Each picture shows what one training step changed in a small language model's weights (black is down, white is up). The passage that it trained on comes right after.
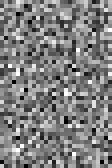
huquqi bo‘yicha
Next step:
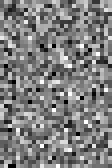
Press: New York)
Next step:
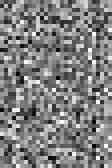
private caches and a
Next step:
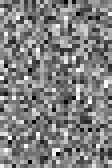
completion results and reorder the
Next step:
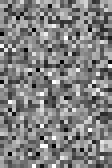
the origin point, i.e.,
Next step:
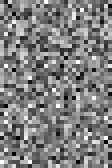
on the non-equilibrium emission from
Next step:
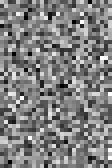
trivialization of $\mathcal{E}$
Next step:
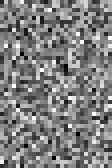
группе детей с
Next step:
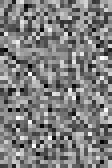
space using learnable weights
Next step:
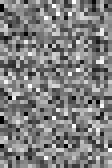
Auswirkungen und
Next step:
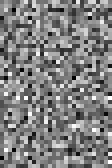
correlation could be insignificant or
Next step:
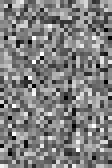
in discrete events, making it more
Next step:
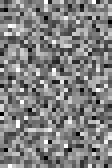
que una persona pueda decidir
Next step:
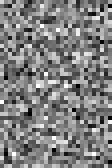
higher undercooling, a
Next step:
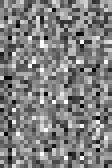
персонала через
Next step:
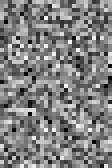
some comments regarding the phenomenon
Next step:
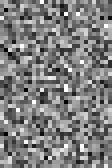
Then \begin{align}
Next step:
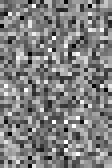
separates plasma column radially
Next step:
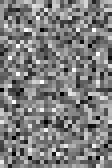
vía telefónica.
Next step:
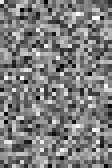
also that due to monotonicity
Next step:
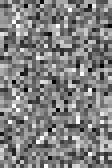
AGB and examine how their yields
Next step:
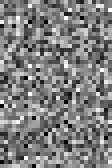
would use $[G_i,
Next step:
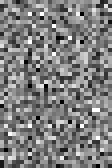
$\vt$ acts naturally on
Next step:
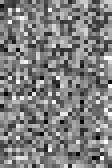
This research has been partially supported by
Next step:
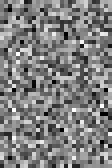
of inserting a pipette
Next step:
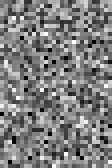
there is another geodesic, satisfying the
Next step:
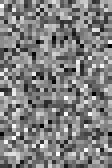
$m$, and build
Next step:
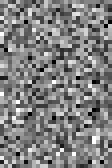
$p,q$ and
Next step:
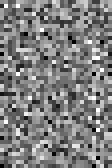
reflexión introspectiva para
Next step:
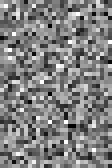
\newblock American Mathematical
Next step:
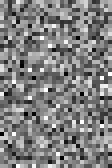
by the polygon, thus we
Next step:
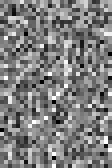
For example, we write:
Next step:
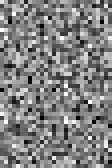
sumber tertulis yang
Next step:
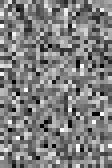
and statistical errors. The resulting
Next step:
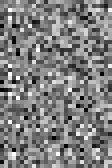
Функціональний профіль
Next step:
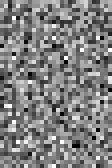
even a desired phenomenon reflecting high
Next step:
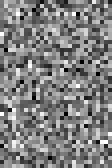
$h$-vectors of socle
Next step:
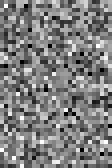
completely described by the conditional
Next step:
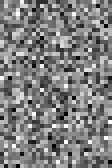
to $q$-Euler numbers and
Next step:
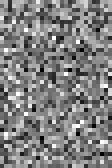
as a transition from homogeneous matter (the
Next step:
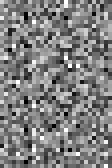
\in \mathbb{R}^d
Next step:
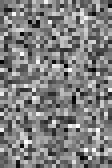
(PCN) a déjà
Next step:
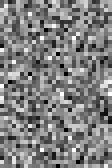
satisfies (\ref{UU}) for
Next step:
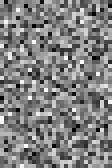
a way to improve the time order of
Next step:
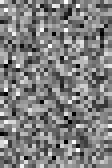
{\sc Kumagai}
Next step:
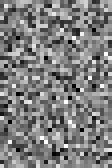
como câncer.³ Além
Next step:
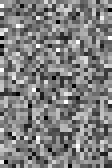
for various times (same
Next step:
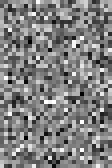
be the case since our optimal policy is
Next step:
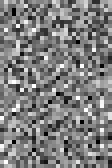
The OPERA detector
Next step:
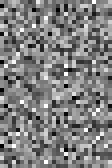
Mehrheit bekannt
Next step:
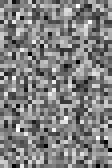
two modes, we perform numerical simulations without
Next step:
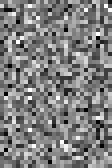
mumkin. Shuning uchun ham
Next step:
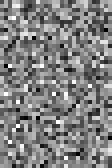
have common equilibria), hence the
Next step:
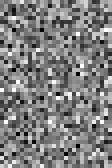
For each parameter, we report the
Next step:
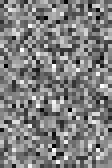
relates to following Yamabe
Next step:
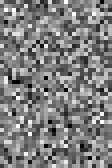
manuscript], walkers in
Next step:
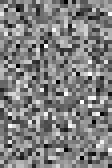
effect on our results. Results from
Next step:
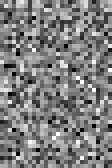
los fenómenos de la
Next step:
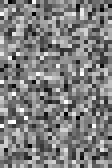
and } \region_2 =
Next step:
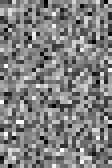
a well-defined second-order
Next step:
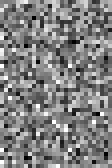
transition. In the triangle
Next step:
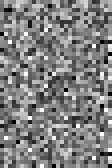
sun'iy intellekt
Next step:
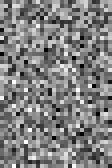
that negative gravitational masses appear as a prediction
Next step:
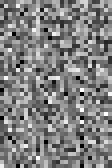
importância do manejo eficaz
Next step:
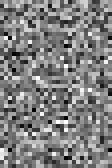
de normas, diretrizes e
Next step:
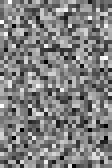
exponential decay time by fitting the measured
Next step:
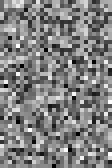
en niños. Esta última
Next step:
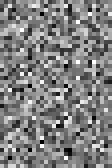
lo sepan; y es que el
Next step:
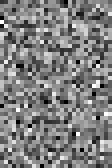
the squares. Similar results hold
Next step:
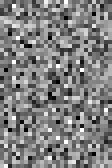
\cite{Mo09}). Our approach
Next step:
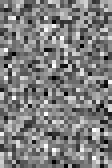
not mean that one can erase one
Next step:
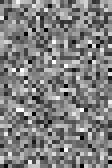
tabanında toplanması,
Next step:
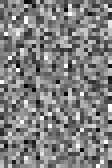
latencies or costs.
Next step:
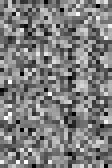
was supported FONDECYT
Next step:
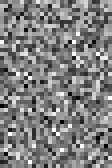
the role of binary interactions in stellar
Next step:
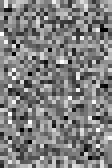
arrival rate of the system.
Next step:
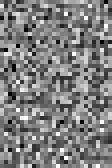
The outline of this paper is as
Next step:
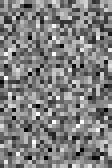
exhibits a nearly circular
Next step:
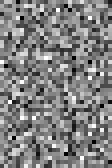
in the synchrotron SED
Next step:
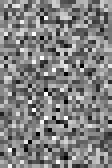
corrections play an important role in
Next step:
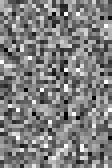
Hence \begin{equation}
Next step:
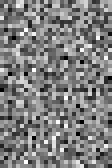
se aborda a temática do
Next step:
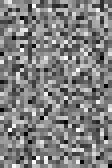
cuatro dimensiones claves,
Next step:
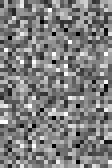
используя неравенства
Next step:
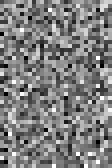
organlari va tashkilotlari
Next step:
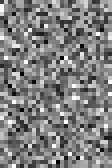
$|A|\leq \beta
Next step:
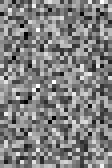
reaches a given threshold density
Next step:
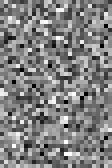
\ref{tab:fit}, is
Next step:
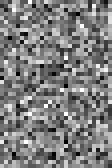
emas ekan” degan
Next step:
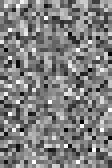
suposición anterior. En
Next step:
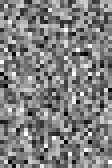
on analysing $70$ attack
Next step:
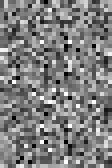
об идентификации
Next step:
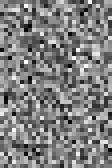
S}$ of $\VV$ that
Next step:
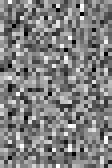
\cite[Lemma 7 and the
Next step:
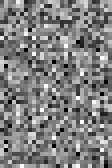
they make the vertical angles equal to one
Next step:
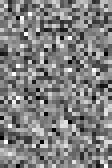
invariant under $\Gamma$, there exists a
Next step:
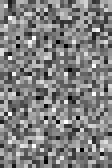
i.e., the transmitted
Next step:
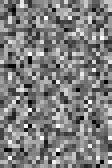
Mathematics, University of Califoria
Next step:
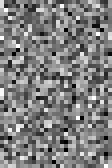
in $|z|\leq k$ where
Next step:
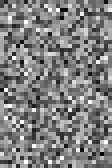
the theory on the standard conjectures
